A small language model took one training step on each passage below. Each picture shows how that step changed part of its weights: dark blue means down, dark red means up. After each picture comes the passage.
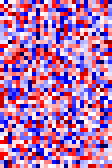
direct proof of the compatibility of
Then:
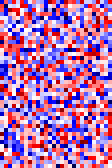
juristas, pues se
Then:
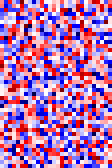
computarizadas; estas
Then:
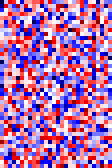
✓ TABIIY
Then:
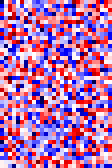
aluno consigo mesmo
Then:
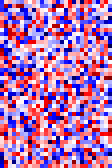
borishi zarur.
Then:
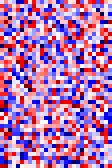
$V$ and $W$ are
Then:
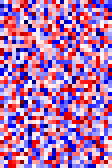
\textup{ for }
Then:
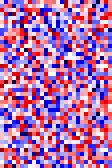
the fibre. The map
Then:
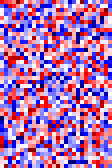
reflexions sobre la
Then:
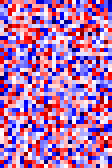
з сегментом
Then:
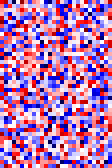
Iqtisodiy omillar ham
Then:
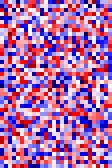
statement for the higher
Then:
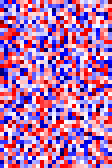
Mine kann jedoch
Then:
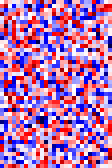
uchun oʻqituvchi
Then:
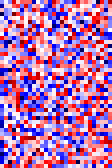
properties. The general case is reduced to
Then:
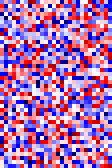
и содержание их
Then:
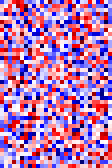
$n$-angulated category.
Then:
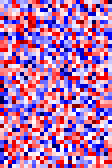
интересами или
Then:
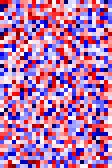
values. This is in agreement
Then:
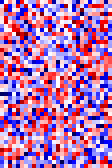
$ that we have $\psi
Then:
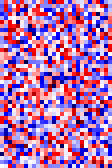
that preserve the sets of the
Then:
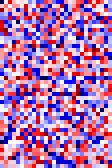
Belém (PA) -
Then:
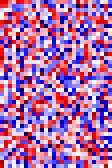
Under the hypotheses
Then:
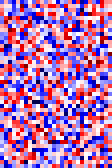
obstruction to forming a
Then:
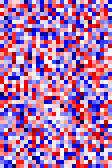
say that $x$ is a
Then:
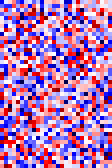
if $AB=BA$ for
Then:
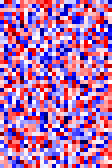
el pretratamiento de las
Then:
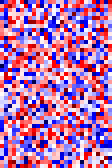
maximum cycle numbers for all $G
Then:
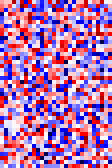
last deglaciation,
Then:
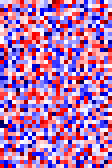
same $H_1$ and the
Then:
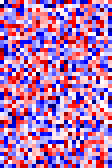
katerim marsiketerim
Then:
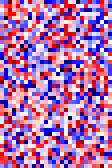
grande número de
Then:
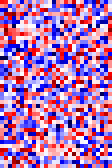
orbits are conserved
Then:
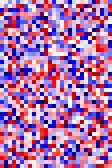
mencari hoax up
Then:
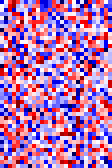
formação adequada,
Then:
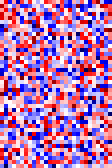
Proposition \ref{dodo}, we
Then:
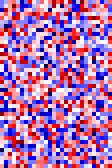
imprudencias que
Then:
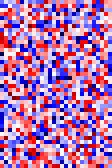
discurriendo en
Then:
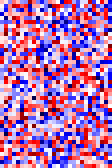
о том, что как
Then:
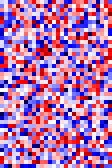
for the biggest integer
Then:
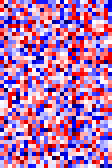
роль у нормальному
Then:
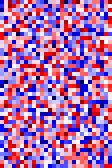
przychodów w
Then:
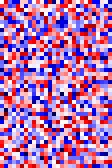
of Ma\~n\`e
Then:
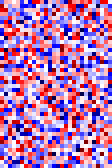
Pr\left(\exists \ell
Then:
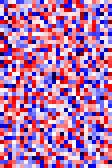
coefficients $a_s$ are
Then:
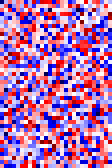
года вступили
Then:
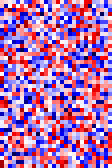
\eref{mn}. Let
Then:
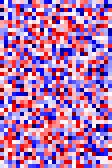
well known fact that the tensor product
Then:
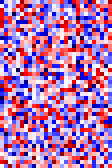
`slab' distributions,
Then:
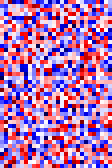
кожної окремої
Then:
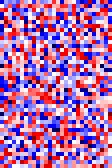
colour of the square correspond
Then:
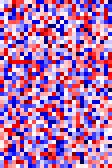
fator contribui ainda
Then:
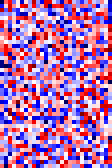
Hozirgi davrda
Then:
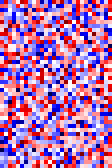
above sum is the hypergeometric
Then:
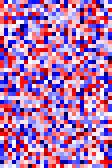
va keksalarda)
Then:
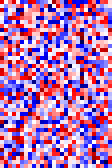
Унинг фикрича,
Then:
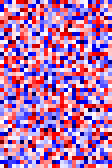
appropriate. A major
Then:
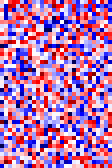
discrete Fourier transform,
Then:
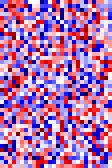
center manifold, and a
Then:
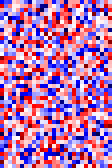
für eine breitere
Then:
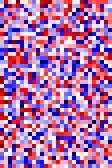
han concentrado la
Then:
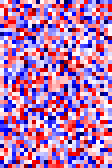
imkoniyatlaridan keng
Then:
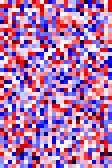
$PQ$ extended, and
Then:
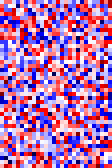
is compact. In the usual definition
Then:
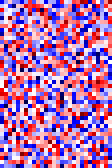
Meyer & Smith,
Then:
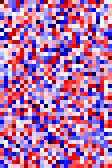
recíproco. De tal
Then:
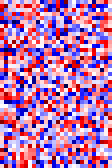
and are contained in $\Omega$.
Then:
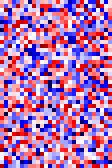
Onn \thanks{\small
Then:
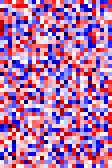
\noindent The remainder of this
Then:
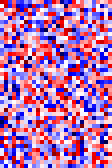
to $T$, we arrive
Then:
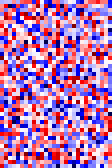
siete sabios de
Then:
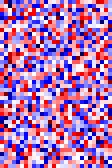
можно сделать
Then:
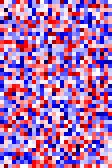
coincide. The Fourier
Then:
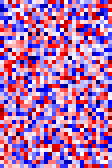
tindahan ni
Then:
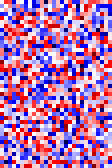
o‘tish; -
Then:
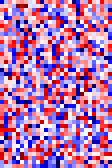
(SIT) is a biological
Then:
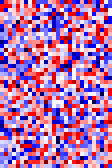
half-edge of
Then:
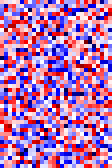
Lemma \ref{L: sf
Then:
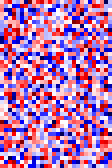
implies that $h$ is an optimal
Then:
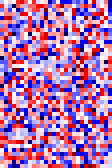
tekintette. Az
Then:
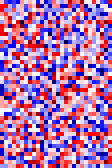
by attaching a cap
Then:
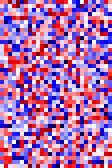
both acquire and teach these
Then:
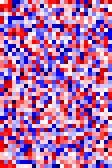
a disk $\theta :
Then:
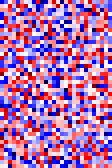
of the spectral sequence" argument
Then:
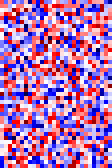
dergi sayısının
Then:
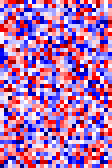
moteur du voyage en
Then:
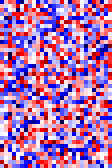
Ochiq bo'limda
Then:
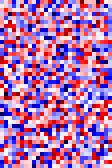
to infinity. Therefore, at
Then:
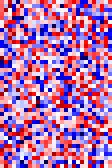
de esquerda, o que
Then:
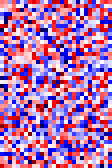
to an arbitrary
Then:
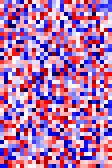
va to'liq joriy
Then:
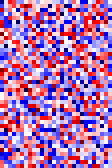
Boas Práticas de
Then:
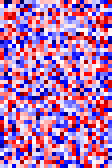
in order to characterize those spaces
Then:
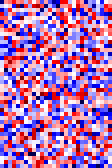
converse is not true in general
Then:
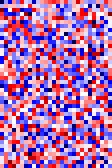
direito da assistência
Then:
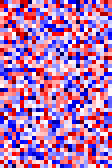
$M$ is. The {\em
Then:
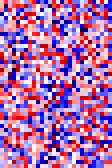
установлено, что
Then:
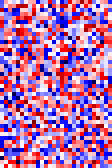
When $K\subset
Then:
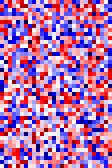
\cite{SSM14} and
